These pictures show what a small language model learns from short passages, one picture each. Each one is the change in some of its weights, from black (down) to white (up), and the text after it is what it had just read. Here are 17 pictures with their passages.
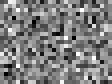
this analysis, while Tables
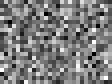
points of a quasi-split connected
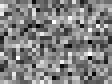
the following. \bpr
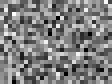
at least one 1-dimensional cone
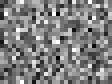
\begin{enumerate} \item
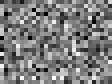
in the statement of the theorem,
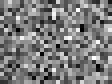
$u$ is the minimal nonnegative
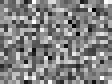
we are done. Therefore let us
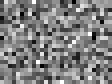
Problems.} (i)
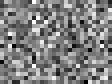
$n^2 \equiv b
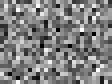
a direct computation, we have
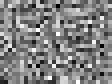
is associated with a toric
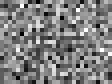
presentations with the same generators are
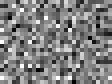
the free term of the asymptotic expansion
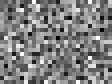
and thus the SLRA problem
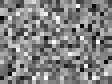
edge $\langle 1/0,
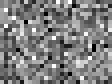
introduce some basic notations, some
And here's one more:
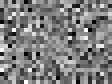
classes of the two distinct elements of
